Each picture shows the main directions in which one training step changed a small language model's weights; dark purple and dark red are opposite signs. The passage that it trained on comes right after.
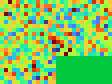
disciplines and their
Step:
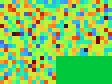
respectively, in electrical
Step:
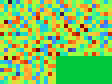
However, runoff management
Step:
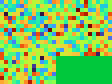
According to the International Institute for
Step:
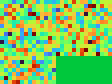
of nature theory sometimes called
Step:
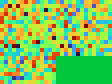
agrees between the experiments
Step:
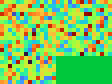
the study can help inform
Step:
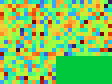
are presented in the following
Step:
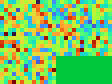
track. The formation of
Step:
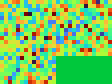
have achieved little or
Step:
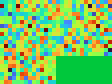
μ and near about
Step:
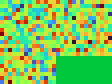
first phase of the project
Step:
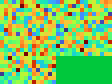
to increase his musical
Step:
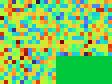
stage, and here we present
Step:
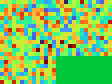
time and network lifetime.
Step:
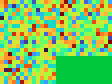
best dynamic performance. Such
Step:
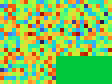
proficiency level is very
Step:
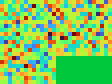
(Figure 8b). The
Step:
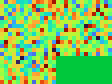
link, if any, which
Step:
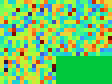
repeat visits.
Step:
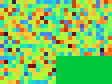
tax payers.
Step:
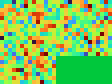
rates and rising economic growth
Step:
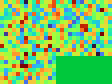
was aggregated based on
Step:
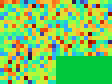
values, the edge and the
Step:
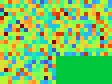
vertical bar. When the
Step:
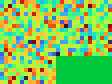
produced with a 20%,
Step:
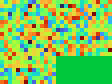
increase service time efficiency, information
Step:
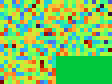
Holies in the
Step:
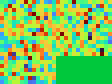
of critical minerals
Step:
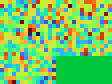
magnitude of increase over
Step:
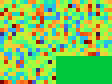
our national legal system, in
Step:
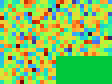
and estimated peaks of
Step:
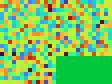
specific antidepressants
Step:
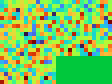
stimulating discussions.
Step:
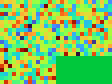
kinetic studies on such
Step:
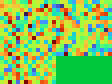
bees, and small-
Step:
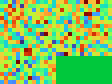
cycle by equalizing both
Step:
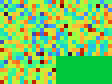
According to the literature, the
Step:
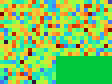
the awareness and performance ratio of
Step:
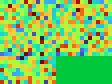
of the research is in the
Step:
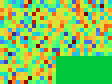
features of consumer preferences
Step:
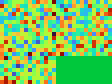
penetration via
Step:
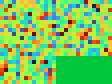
with forwards biases
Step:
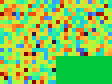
the article can be found
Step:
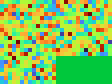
the energy consumption increases from
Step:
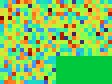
idealization. The
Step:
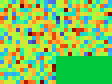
to play in animal
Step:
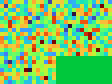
These lines are positioned
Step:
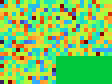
2017. The nature of the
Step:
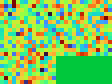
plants cope with
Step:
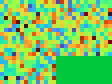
like volcanic
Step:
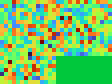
collaborative learning environment and
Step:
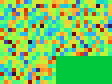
is mandatory and
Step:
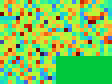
and achievements of data
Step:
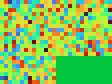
: Modulus of
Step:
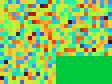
for these corporate
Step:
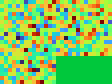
3. The expression of
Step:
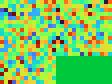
an exact depth information in
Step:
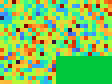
services T8.3 –
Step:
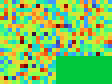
to build up complex novel
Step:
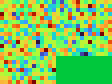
the Mediterranean
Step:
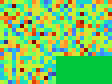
formation because of the improper
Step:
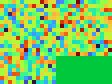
appreciation of life
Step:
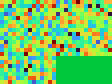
when the number of particles
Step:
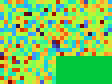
have focused on developing the
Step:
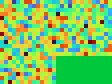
strategies and so on. In
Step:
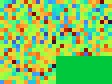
of the dataset under review.
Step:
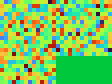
\times N_2$
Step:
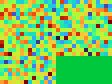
the industrial world, which
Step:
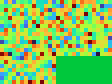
simultaneous with
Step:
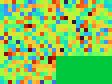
example, for scenarios where
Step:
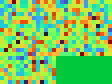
from the descending pain
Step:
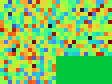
namely: senior
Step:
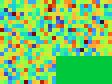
an important avenue for
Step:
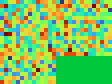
cooperative skills of students
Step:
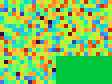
shielding, bone
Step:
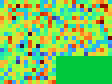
can be expected that first
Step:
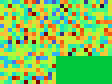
of: Diabetes
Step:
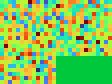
neutron precursors
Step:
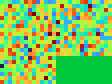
of the research indicated that
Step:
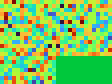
Ion Chromatographic
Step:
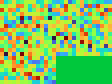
S2. Visit
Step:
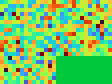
the mycobacterial
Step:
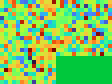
therapy, if given along with
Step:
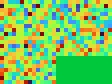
elution gave another
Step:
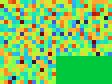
hydroxide solution,
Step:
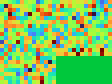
be considered as a common goal
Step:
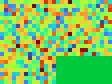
person who devoted his
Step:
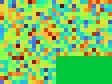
framework -such as the
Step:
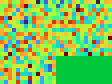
study was to explore effective
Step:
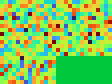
inhibited the number of
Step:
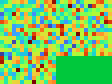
the Data Model, to
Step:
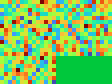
non- relational data
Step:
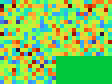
Polyvocality here
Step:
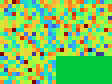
upto 3 h and
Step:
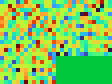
is excellent in terms
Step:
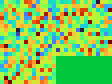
and the mutual
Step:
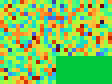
grandis* and
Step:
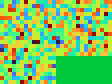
measurements are one of the most
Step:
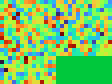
based on reaction (7),
